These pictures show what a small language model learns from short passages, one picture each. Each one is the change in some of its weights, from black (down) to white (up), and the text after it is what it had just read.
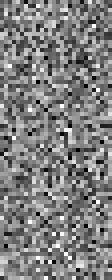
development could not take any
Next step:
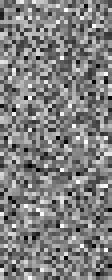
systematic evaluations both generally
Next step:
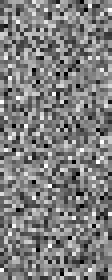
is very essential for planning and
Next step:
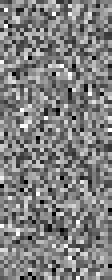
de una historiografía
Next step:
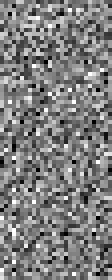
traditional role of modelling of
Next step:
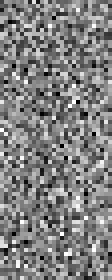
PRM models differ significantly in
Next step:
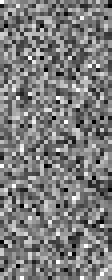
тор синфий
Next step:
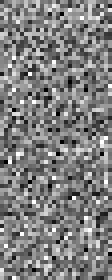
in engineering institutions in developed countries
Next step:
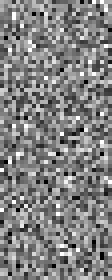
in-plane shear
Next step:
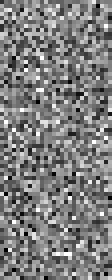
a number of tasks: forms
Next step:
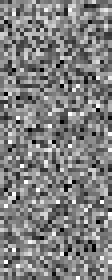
como nova fronteira
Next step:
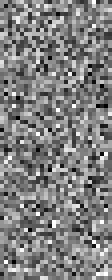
approximated by the following power
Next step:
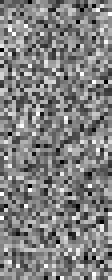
glue. The results showed
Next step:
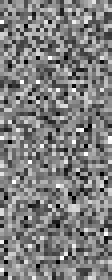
yo'naltirilgan umumiy
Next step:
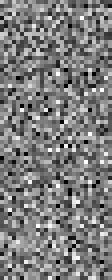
активную фазу
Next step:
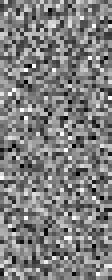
Directives on various types of
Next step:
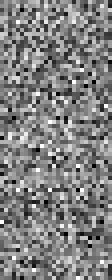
respuestas se han
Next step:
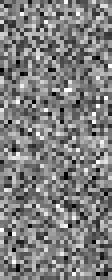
the final stage of the
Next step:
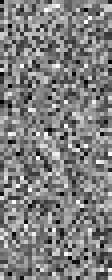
sorrows in their
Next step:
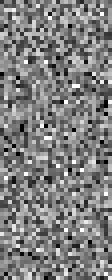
be predicted by work related
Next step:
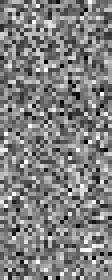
can perform an element-wise
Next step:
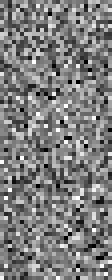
(over 9,000 single
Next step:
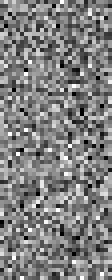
сделали эту
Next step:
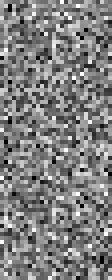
jinlar kul
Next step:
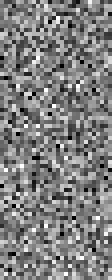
fact, a number of effective
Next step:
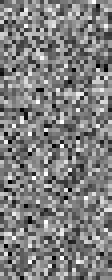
a systematic literature review.
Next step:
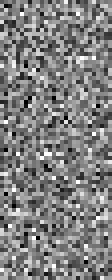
the scanner are investigated
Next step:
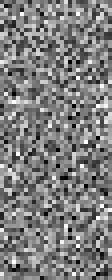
the writing of the book
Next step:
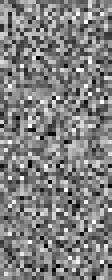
op te lossen voor
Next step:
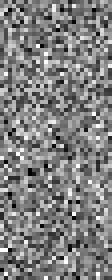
part of their internal locus
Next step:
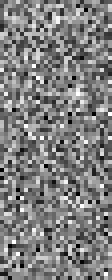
continues to reinforce
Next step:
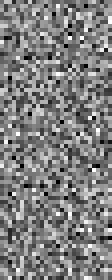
point Likert scale was
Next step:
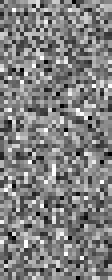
ko'taramiz. -
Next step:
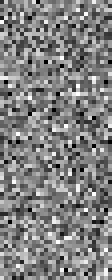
Iconicity is a
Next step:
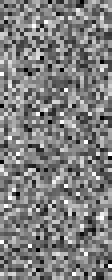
our analysis indicated that they were
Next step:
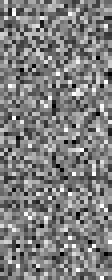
óz aldına
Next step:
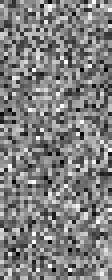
wine. For the other
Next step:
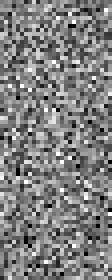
dengan masing-masing
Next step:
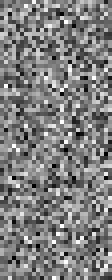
Communications Standards
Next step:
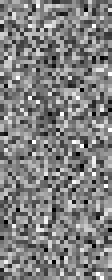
discoveries are shared,
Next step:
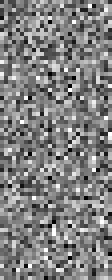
biror boshqa so'z
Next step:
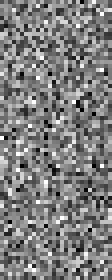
erishdi. Shu
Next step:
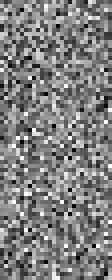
no other pollutant
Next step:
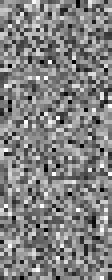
also demonstrates a successful
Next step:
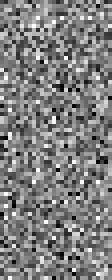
students from their respective studies
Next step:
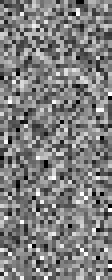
this thesis, he has
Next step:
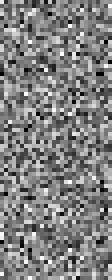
und -recherche
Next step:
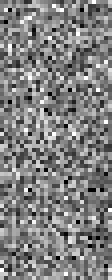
segundo modulo, se
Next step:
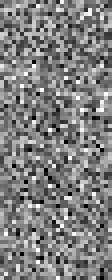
співпраці та
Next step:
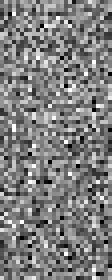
trabalho. Algo que
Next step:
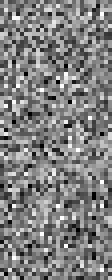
an energy exchange. In PT
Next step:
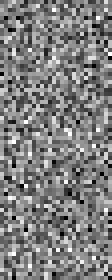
adolat, iqtisodiy
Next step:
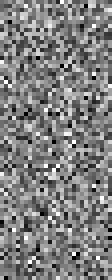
achieved perfect recall
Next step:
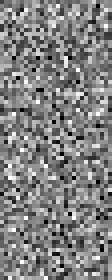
a positive effect on consumer
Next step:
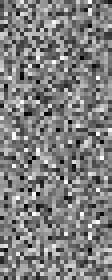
communication groups for better interaction between
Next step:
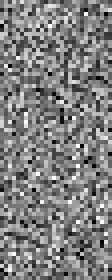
lado, com a
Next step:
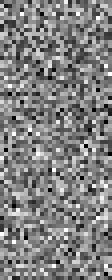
the ultimate goal of
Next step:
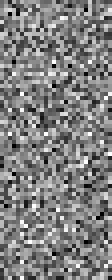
job openings and job security
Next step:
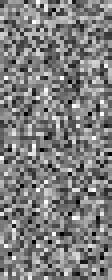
presents different periods of
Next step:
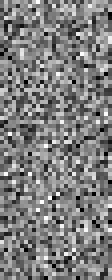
dars jadvalini
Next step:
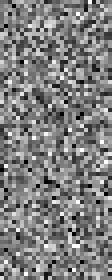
service on our website
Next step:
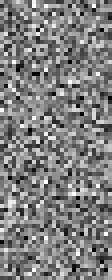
\quad (6)$$ where
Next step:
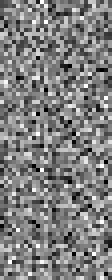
και ο
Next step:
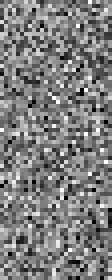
pode ser rapidamente
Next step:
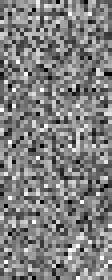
cumplía con el
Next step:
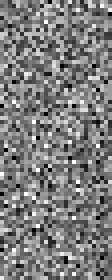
order of magnitude for the
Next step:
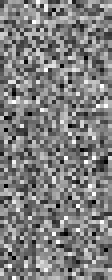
presents the performances of
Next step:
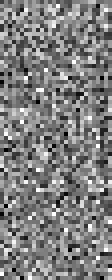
a regulation established in the
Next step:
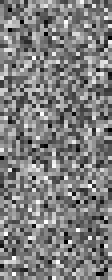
PI's: Adam
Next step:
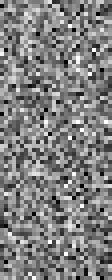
"Aprendo en
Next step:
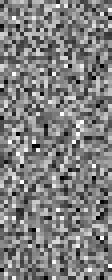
and acceleration of the
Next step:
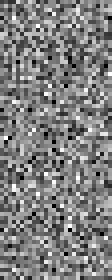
des Dialogs
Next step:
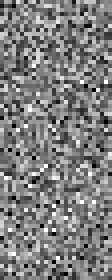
range, mixed precision,
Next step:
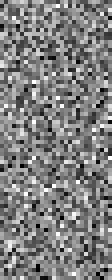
and now is a successful show
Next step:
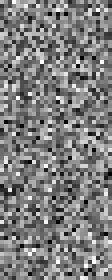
у тому числі
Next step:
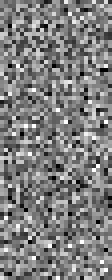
n_\phi \cdot
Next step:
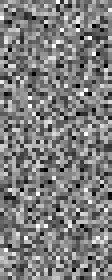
und ihnen auf
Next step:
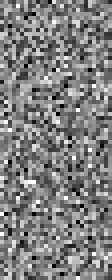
e.g. top ten
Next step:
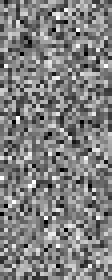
mức ban
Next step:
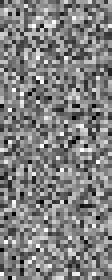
teachers to use simple visual
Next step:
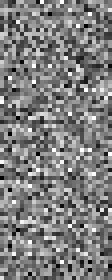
/ Reason for this issue
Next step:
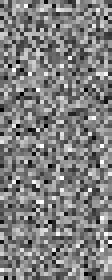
Особенно с
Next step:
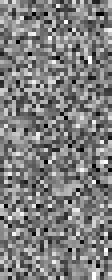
collaboration fructueuse
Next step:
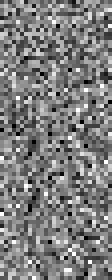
sifatida har bir xalqning
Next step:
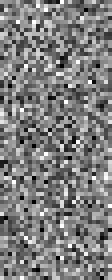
shows a production system dominated
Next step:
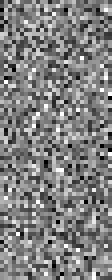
por F. Reinares
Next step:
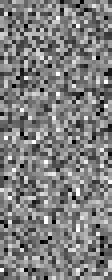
va o‘zini
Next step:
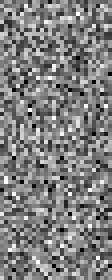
its impact on hydrological
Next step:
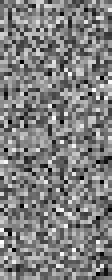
step in the right direction.
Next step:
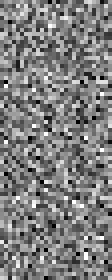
Other possibility is the
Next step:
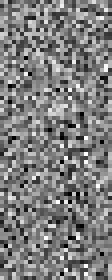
16 years, had made this
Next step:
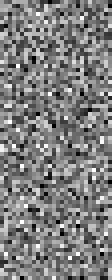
well known (for example,
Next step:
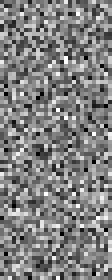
the work and all laboratory
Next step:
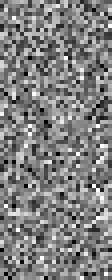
and the senses.
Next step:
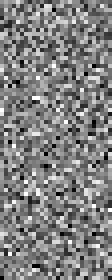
radius of any geometric
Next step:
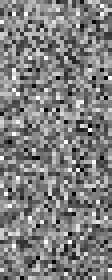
sua morfologia que se
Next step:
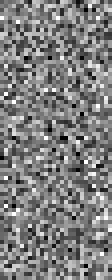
was made using the reference strain
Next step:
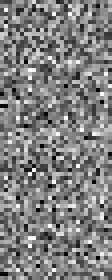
de COVID-19.
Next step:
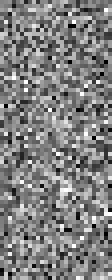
dengan tujuan untuk
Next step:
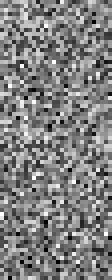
involved in documentation,
